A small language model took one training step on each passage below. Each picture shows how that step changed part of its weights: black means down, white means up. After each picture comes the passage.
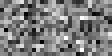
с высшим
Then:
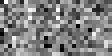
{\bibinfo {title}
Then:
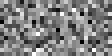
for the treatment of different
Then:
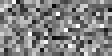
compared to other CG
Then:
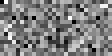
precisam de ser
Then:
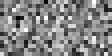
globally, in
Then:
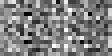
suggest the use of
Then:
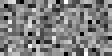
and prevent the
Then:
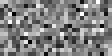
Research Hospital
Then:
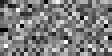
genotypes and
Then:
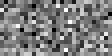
coffee shop
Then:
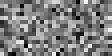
vertices. Since
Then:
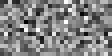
would like to discuss how
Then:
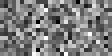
for climate, air
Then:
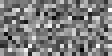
light change interval
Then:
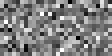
en todas las
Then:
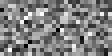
depends on our
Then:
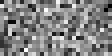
equation: credits
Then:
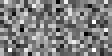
phase where the actions
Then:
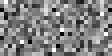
SERPS foi
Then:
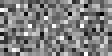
used successfully at
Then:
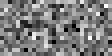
tornando um
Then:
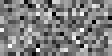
progress now.
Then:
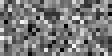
üç farklı
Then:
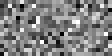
PP Restricted
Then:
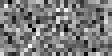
graphical elements,
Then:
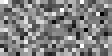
tile flow. The
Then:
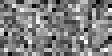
GitHub and
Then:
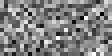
o que viria
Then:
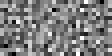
MD, USA
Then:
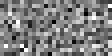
30 women;
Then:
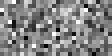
known that the performance of
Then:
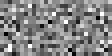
of co-creation
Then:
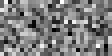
which solves the problem
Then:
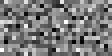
electric field strength
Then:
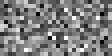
luce il
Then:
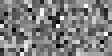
e ancora una
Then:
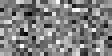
мирами под
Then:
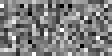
a qualidade de
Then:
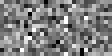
of that, we had
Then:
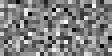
changes sign, and
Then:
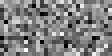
cases (46%) were
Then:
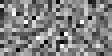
o impacto da
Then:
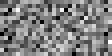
object in the field
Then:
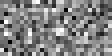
length $L$ with
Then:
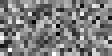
well. In many previous
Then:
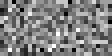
Although the profile
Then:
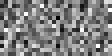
3 : Authors
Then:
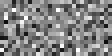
frame. - The
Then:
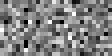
wares are also
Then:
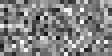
prescritos a
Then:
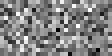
fractions of the
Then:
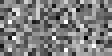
any information) within the
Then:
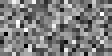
deep learning methods has
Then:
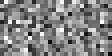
which means that for
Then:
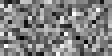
activas en el
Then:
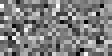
diagonal as in the
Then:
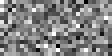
layer. There is no
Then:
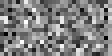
a suitable
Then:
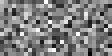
one from the bottom
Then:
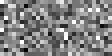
Experimental de
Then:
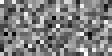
a coupled system.
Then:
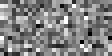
of user requests was
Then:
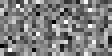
data protection, and
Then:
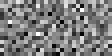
groups. B.
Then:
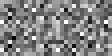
measurement and feedback control
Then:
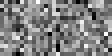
an intrinsically
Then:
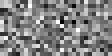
step $k$
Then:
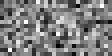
into conflicts between
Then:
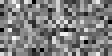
hand, the reactions
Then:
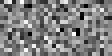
to take its rightful
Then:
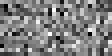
A public management for all
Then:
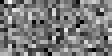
the individual elements as
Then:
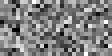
original diz:
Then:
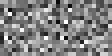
their characteristics and controls
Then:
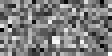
most part, the
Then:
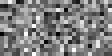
direct and reverse
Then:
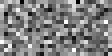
beam parameters of the various
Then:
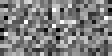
particular, following the
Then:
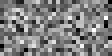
as a relation for the
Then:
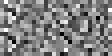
engages in networking
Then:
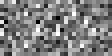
is mentioned.
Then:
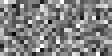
1. Ziele
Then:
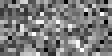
dengan mencari
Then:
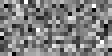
filter paper.
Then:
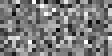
the new song the
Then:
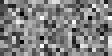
It involves using
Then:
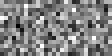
in the latter than
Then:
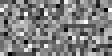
he lived, the
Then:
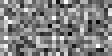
the defects in
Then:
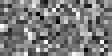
for Quantum
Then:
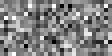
años de la
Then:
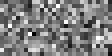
using a Naive
